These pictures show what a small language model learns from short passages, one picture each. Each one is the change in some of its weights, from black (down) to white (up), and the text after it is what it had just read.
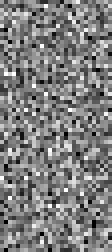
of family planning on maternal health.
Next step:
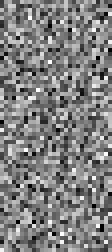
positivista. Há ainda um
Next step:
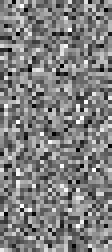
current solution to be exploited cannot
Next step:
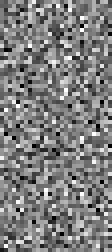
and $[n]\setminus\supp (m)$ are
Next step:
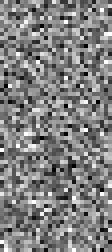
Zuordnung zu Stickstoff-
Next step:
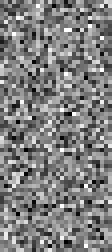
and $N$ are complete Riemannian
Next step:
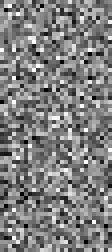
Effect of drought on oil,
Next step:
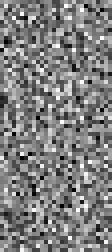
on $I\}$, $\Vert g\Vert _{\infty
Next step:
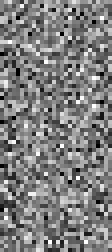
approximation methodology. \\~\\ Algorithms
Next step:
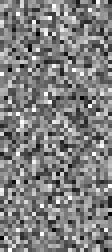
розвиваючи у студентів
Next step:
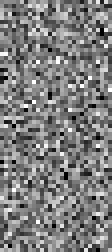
потребностями общий
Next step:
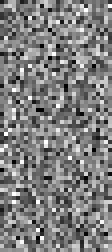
deformation of an $\A$-module with respect to
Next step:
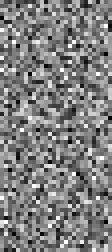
critério de “estanqueidade”,
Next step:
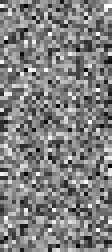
kültürel deneyimlerin
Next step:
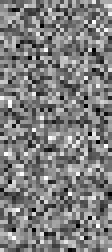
гг. многолетнее
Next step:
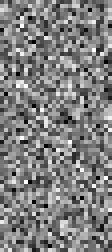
Úyge kerek sáni bar
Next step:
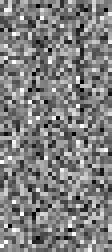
showed that a certain sequence of ideals of the
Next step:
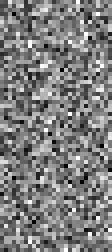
از این رو دولت
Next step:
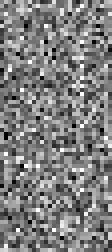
homomorphisms from $S$ into $\Bbb Z$
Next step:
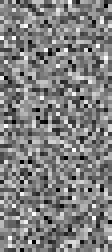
Issue-4 1. Hududlar
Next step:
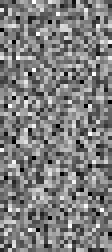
*studii de calitate*
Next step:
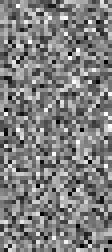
1 in 10,000 event but may only have
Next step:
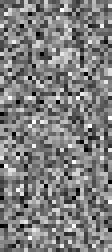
in this plane, while $D_{127}$
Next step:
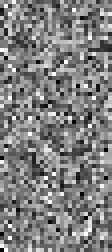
\subset Y $ is a smooth hyperplane section.
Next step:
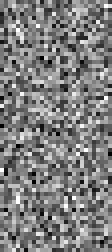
after the respective formulations of the new
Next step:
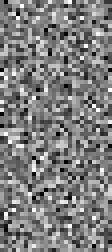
discussion of G\"{o}del statements
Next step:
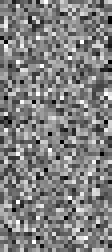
гуманізації сучасного і
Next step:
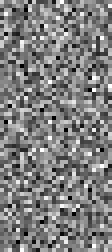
contractuelle sur le marché du
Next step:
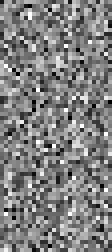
Al realizar el análisis
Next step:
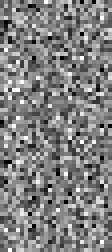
$U\cap V'=U$ and
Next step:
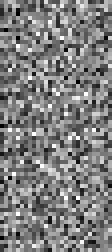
lying in a maximal proper subgroup of
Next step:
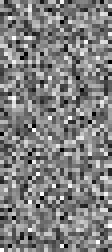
a frequency $2^k$, and
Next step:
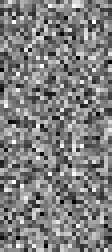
in Figure \ref{opt_2} and
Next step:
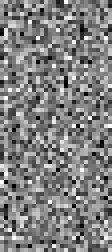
os indicadores que melhor
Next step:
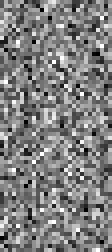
сув олувчи биринчи ва
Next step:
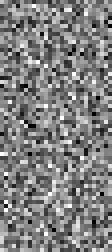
pueda restringirse a la toma
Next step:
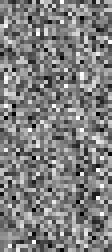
проміжок часу).
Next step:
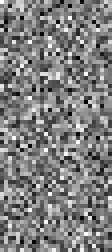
the height function given by the vertical direction,
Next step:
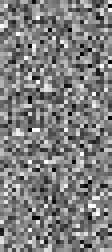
= [\tau_n(a),\sigma\circ
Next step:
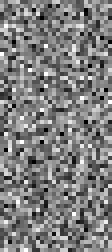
e síndrome do espectro
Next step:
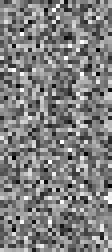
zeigt jedoch auf, dass das
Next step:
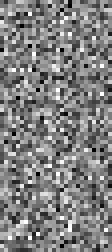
influencia no tempo percorrido,
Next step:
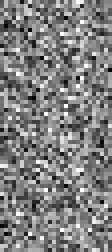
set of necessary and sufficient conditions to have
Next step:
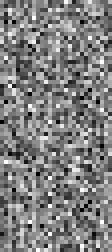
lemmas while in Section 3 we present our main
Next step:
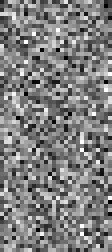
werden die Würmer auf neue
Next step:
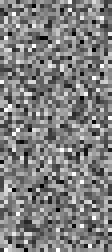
[L_1]^k$, there exists
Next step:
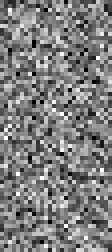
публічної влади. Саме
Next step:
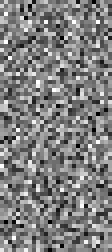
que se est{\'a} pensando en
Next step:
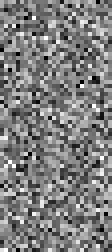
терапии когнитивных
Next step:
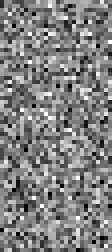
crianças e adolescentes.
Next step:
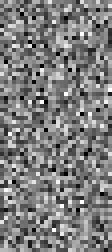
semi prime filter $\widetilde{F}$ such
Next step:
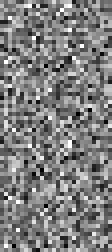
carries a complete K\"ahler manifold (see
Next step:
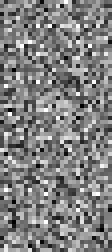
Using the same approach as in the proof above one can
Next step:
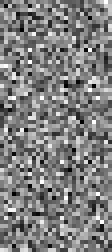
15 años de experiencia. Gráfico
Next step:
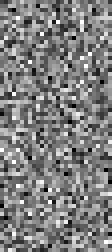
invariants of $(X,g)$ as intersection
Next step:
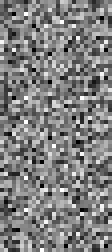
actualidad y capacidad de
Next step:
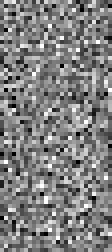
there are some infinitely small things, or infinitely
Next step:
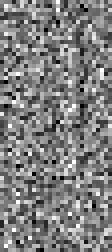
of $n$-dimensional Angenent torus are
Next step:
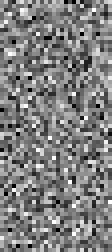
$\scrC$ is called {\it
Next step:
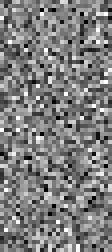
where $\widetilde \pi_n $ denotes the
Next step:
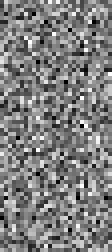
con ello identificar padecimientos
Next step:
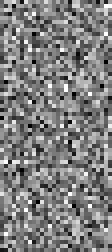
1, zulks op grond van de
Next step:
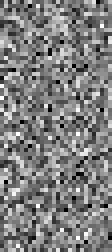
itself may be the union of ones in
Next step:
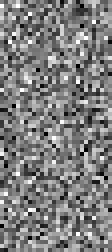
map from the abelian group $A$ to a
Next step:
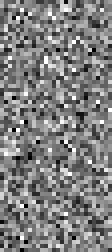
para manejar con destreza los diferentes
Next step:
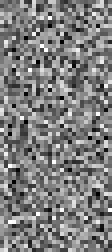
мотивировать ее,
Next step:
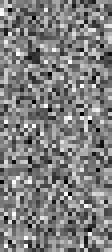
Коровина И.Ю. был
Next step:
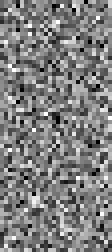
Orhan Pamuk'un anlatı
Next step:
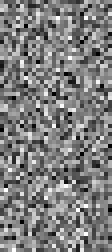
to quantify the quality of the measurements by
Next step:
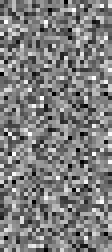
$b>0$ and two non-negative
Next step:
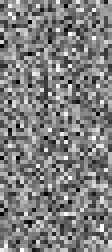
resolución efectiva de problemas
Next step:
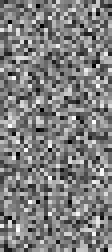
Universitaires de Grenoble,
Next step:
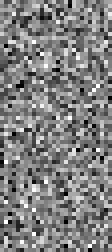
cultural behavior, educational
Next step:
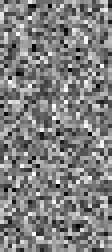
related operads, 67-103,
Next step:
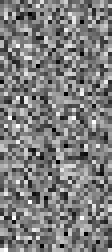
las derrotas de mi libro.
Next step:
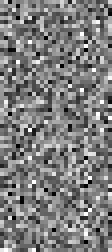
\xi \alpha = 0, \end{equation}
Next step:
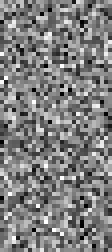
in $H$ or in $H^g$.
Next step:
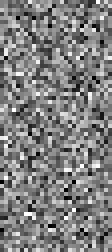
в нормальному темпі Рис.
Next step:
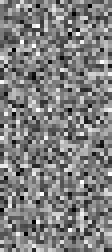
um auf ein bestimmtes Problem
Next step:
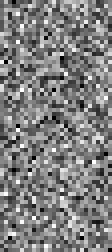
окружающей среды и
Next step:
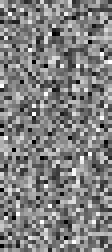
she’riyatni “Tengri
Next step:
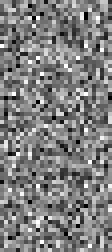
the \textbf{density of the map
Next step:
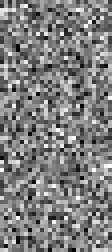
number of algebraic and geometric consequences. In
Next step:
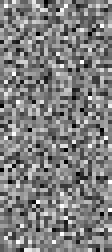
of $S_p^m$ (or any of
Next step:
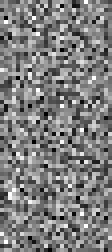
5. Encoder Motor PG45
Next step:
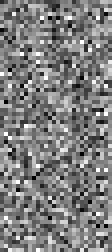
olish mumkinligi lekin bu
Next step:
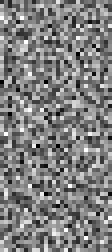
oid ilmiy-amaliy jurnal
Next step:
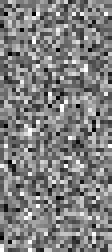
en el Departamento de Sistemas y
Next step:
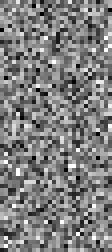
prices are locked in for block
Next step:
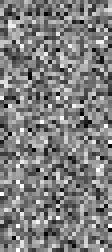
в динаміці зміни, які
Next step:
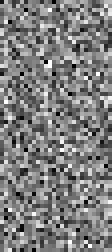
auf 5–6 % erhöhen.
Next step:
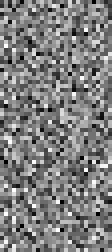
M.; BERNAL, S. E.
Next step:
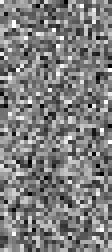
$f(n)$ also contains the factors
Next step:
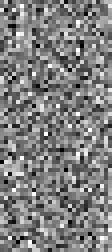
1$, it is easy to find the following inequality:
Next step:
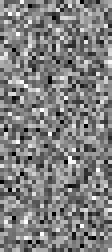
d'introduire une nouvelle dimension
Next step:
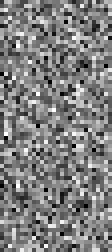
to get a deeper insight into the
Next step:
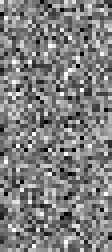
last character of $w$ as defined in
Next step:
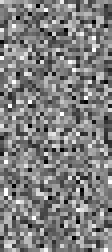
where $wf(w)\le 0$. The fact
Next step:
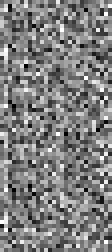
ва бошқалар шулар
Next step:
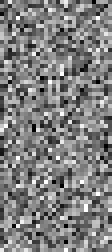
a digitalização e ampliação das
